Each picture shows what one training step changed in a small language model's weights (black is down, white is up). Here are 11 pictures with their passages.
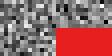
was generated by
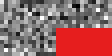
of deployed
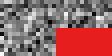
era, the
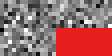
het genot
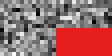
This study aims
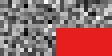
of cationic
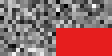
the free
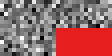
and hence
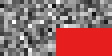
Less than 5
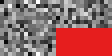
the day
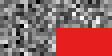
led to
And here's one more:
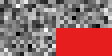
power and is not
